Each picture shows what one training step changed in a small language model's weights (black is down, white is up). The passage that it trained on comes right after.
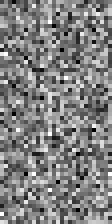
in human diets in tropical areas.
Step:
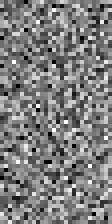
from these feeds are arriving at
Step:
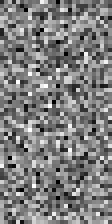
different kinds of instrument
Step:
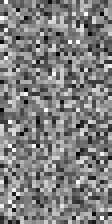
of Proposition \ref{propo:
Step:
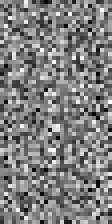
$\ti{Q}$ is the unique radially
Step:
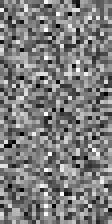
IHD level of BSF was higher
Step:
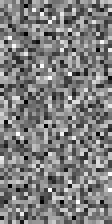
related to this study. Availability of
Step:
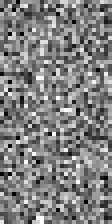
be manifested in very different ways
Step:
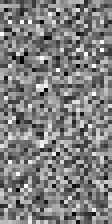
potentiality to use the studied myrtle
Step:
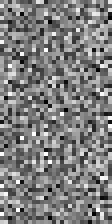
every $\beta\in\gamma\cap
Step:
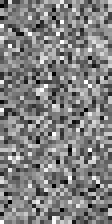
$m+t \geq k$. But the
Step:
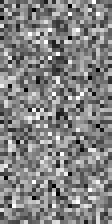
results that $e\geq3.$\\
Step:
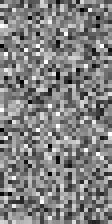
Dye sensitized solar
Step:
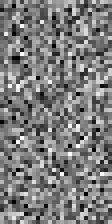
function and relation symbols in the language of
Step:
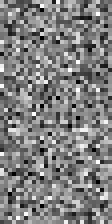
is an infinitesimal bending of
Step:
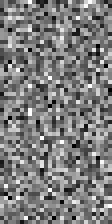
of measurable functions $f$ such that
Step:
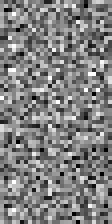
are all rationally related to the
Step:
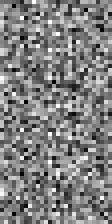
Aztec diamonds as well
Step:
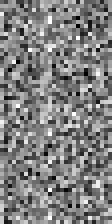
against the success of *Fadama
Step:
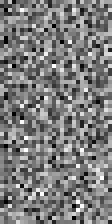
English has occupied a special place in
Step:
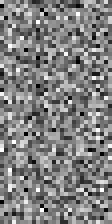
\end{equation} \end{lemma}
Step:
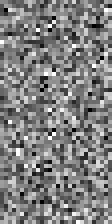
as touching making available the
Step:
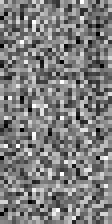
permeabilization causes DNA
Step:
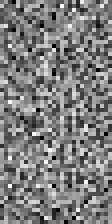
operate the most recent apps. Custom
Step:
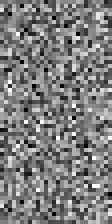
Hence these synthesised compounds can also
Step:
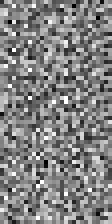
basic supply scenario δ_1 %
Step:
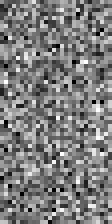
as well. The plan of this paper is as
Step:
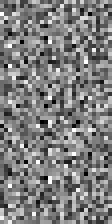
of the formal exponential map on the constant
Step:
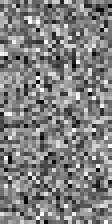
made by these actor groups. Using a
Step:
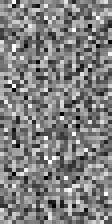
of strategies aimed at the recovery and
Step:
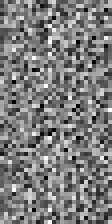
and having minimum weight as compare to other
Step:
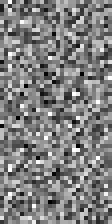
on school principals' leadership
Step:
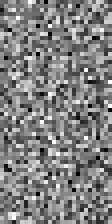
and $-y$ appear in the
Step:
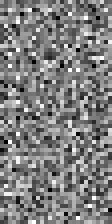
operator acting from $X_{\alpha }$
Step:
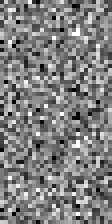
the query point $x$ of the
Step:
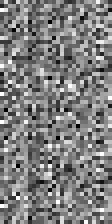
IAT (SOI-IAT)
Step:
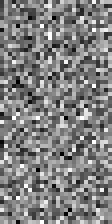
g) solution in water (15 ml)
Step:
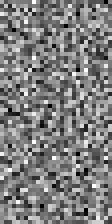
however, is not only due to the
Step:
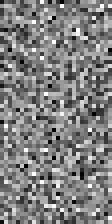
electric torque component [4].
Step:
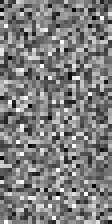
with high cell counts. First of
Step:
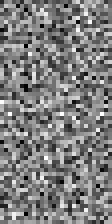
of polynomial spaces, a generalization of association
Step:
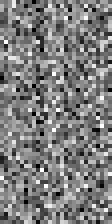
\left\{ \begin{array}{ll}
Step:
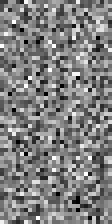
$e_i$) and the symmetric group on
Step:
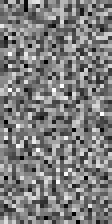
we note that it contains as a special case
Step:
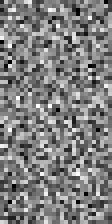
relatively compact subset $U$ of
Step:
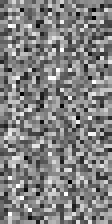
further repeat the two previous experiments with
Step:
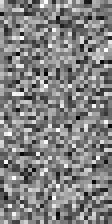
there corresponds a certain conjugacy class
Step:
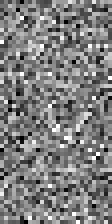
to person. Emotions are used in
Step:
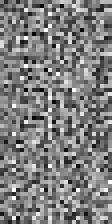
and security of the data storage
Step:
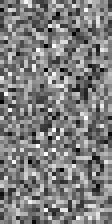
holds. In $x=0$ we have
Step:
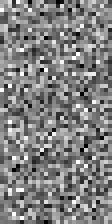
the above facts (i)-(iii)
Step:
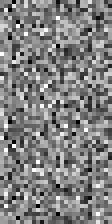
Deutsch. Ing., Volume
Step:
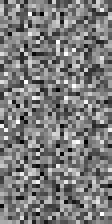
a.a.s.~all the components
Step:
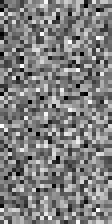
sequelae of periodontal
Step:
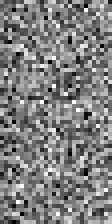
describes a process in which the skills and
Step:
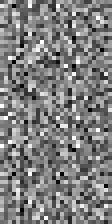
vocabulary, and concerns
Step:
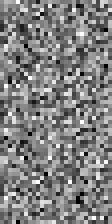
stable} algebraic curves (which have (at
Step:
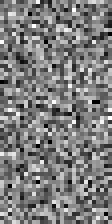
knowing what tomorrow will
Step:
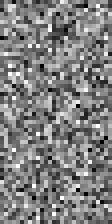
the peak density, in steps of
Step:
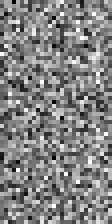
an odd power of $g$. This is
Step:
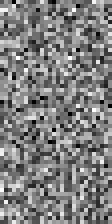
'using (2)// First
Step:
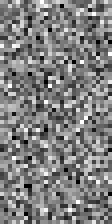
of results regarding the switching
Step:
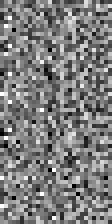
This relative tensor product can be identified with the
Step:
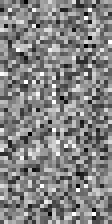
that play a central role in our analysis; see
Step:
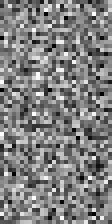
[3]. The latter requires efficient beam
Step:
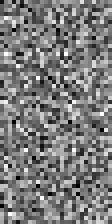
relevance to invest: 1)
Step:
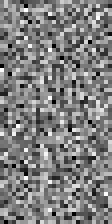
of the passage of time in the device
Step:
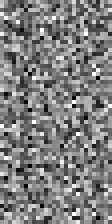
currently on its way towards formal assay
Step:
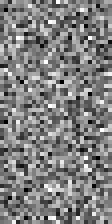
Harmonic mappings with
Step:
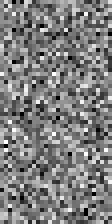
African American elected to that
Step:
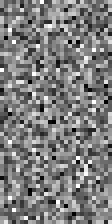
see patterns of problems in the production process,
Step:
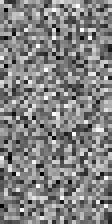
by speech recognition or
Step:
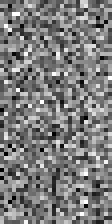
multiple of itself. Conformally
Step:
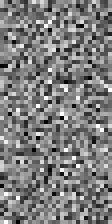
to mercury has fallen significantly
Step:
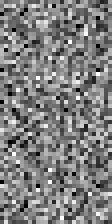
difference between positive integers and strings
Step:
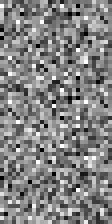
curve. Information on the induced transverse
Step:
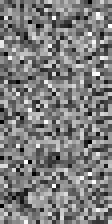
personnel. Photographs may
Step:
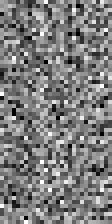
`The {D}iophantine equation
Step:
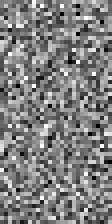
is $2\pi$-periodical in
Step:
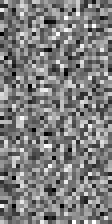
(M-EBWOA) is
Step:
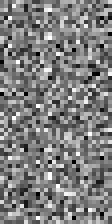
its Borel $\sigma$-algebra
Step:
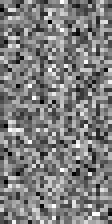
section, suppose that $\tau$ is the extension
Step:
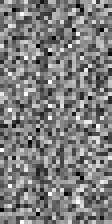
\ref{T:1st} and
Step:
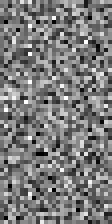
stabilizes. It may not converge especially
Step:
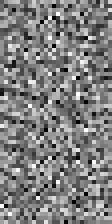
the sliding behaviour, and
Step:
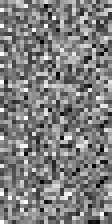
TsSKB Progress plant
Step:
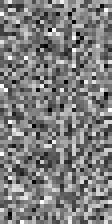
need for thermal cycling and
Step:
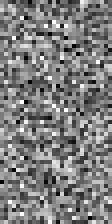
to VIII to include senior classes
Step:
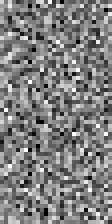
For example, every conjugates of the word
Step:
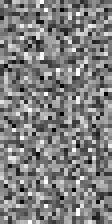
all possibilities, we deduce
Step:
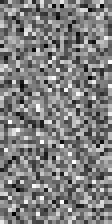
accumulation point of the averages
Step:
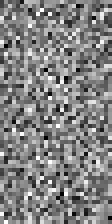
– 25 – – Titanium
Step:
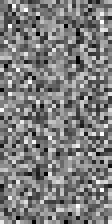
\citet{r7} and
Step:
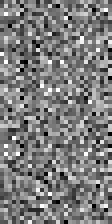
\cap c' \neq \emp$.
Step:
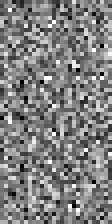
data growth. To overcome the limited
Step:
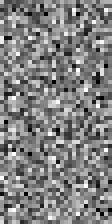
Questionnaire were distributed to
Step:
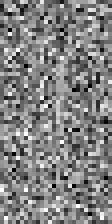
motion with drift $\mu$ starting at
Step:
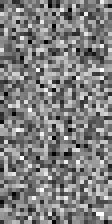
in degree Celsius. It has
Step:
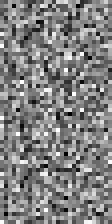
(Habitat Directive code
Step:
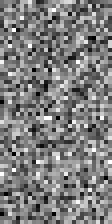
(x, x + \delta)$ such that
